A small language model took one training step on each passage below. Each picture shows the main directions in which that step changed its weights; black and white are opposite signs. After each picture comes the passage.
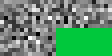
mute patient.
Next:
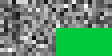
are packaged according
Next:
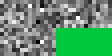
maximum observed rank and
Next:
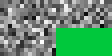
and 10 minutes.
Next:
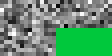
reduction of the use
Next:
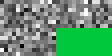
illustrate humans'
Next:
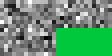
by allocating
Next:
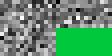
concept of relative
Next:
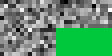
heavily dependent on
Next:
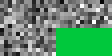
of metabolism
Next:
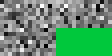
strategy led to successful
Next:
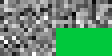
him, this was
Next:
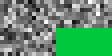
to do it.
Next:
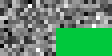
their current thinking by
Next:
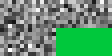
of thicker
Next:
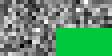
to contribute to economic
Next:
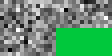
deep learning approach for
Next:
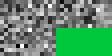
The genotypes were
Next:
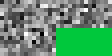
indirect tax structure.
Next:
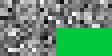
the gland
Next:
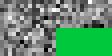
number of individuals per
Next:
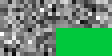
given to do so
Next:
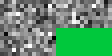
color change is an
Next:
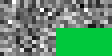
sought to
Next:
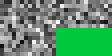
in Fig.
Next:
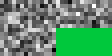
measurement, species occurrence
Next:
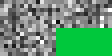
throughout the storage and
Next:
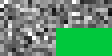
Future Energy Web
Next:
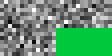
AMPA and
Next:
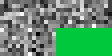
safety margin at very
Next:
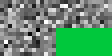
and effective over
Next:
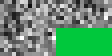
can be improved significantly
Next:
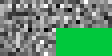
structures such as governance
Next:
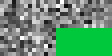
use of the
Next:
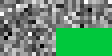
findings showed,
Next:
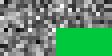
exercise on Lung
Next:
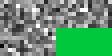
duct D
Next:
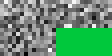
by Machine
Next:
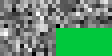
electronic health records could
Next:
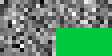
time to full
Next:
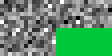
However, these frameworks
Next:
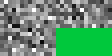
A similar female
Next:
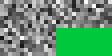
values from the
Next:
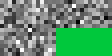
of information in a
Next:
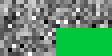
to three states in
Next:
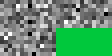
compounds showed significant
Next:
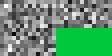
mechanisms across different patient
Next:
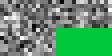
was supported by the
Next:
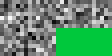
bacteria, the
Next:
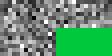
to the concept of
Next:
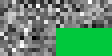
structure of the product
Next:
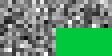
of CVD
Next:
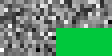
phase. Here,
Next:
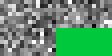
produce 200 ml.
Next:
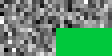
Figure 8:
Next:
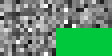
manufacturing applications in
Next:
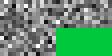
data collected from 1997
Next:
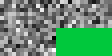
impacted harmfully
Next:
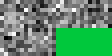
detailed breakdown of
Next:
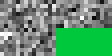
approaches are general and
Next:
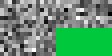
the results showed that
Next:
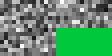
this article can be
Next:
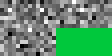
the mean lifetime
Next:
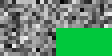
have termed
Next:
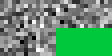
formats, enabling users
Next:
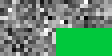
the background stress;
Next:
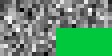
(VI) but
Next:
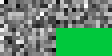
Si source:**
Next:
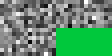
ideals in
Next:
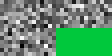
great decrease in the
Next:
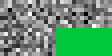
its unique to either
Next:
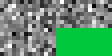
enrolment in
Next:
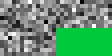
a critical need for
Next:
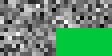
higher. Net return
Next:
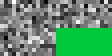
boards for visual
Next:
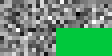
rate, the national
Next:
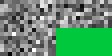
transition period between student
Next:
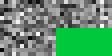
noises in high
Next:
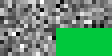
some of the limitations
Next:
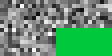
and defense techniques
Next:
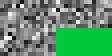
or wind waves,
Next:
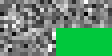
care performed with
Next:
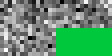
of the community through
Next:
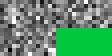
level in a
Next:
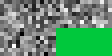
set goals, and
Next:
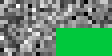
increased antibiotic
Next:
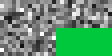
(of different spectral
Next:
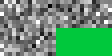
We demonstrate how
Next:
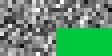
of Gram
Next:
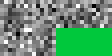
scored and after
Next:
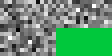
have dissatisfied
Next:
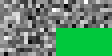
is developed for solar
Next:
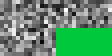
existing methods. The
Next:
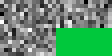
Table 8:
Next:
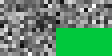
SC simulations over the
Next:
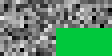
diverse perspectives, and
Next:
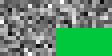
This reflects the
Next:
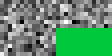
at eliminating
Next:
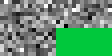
muscle mass and
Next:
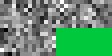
data were collected from
